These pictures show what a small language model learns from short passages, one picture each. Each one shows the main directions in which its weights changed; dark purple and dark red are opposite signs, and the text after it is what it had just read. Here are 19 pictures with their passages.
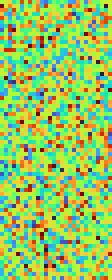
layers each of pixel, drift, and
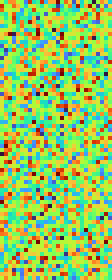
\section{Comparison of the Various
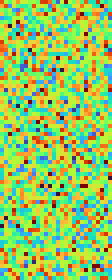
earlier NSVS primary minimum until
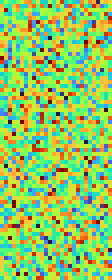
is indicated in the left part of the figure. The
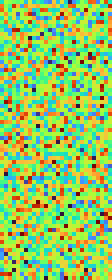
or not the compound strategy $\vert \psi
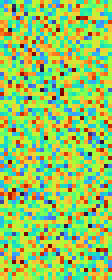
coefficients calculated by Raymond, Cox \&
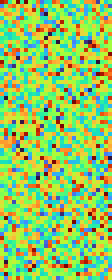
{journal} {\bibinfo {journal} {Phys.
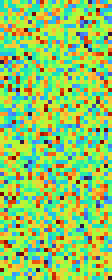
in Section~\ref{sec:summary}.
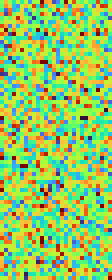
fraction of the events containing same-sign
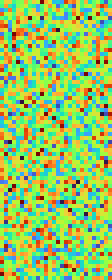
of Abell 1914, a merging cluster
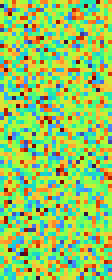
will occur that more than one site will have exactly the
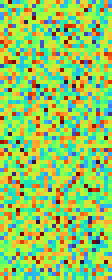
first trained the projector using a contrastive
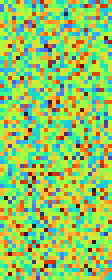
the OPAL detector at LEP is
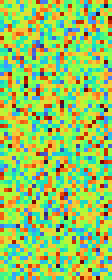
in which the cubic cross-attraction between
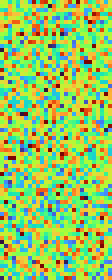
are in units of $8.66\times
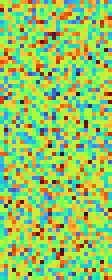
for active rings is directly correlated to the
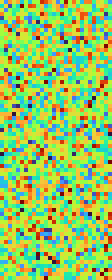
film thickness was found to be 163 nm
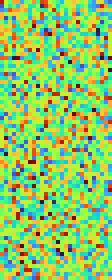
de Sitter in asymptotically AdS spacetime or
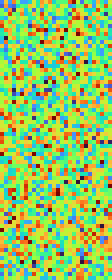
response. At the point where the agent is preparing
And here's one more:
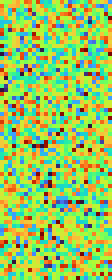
to the academic networks. This shows that the
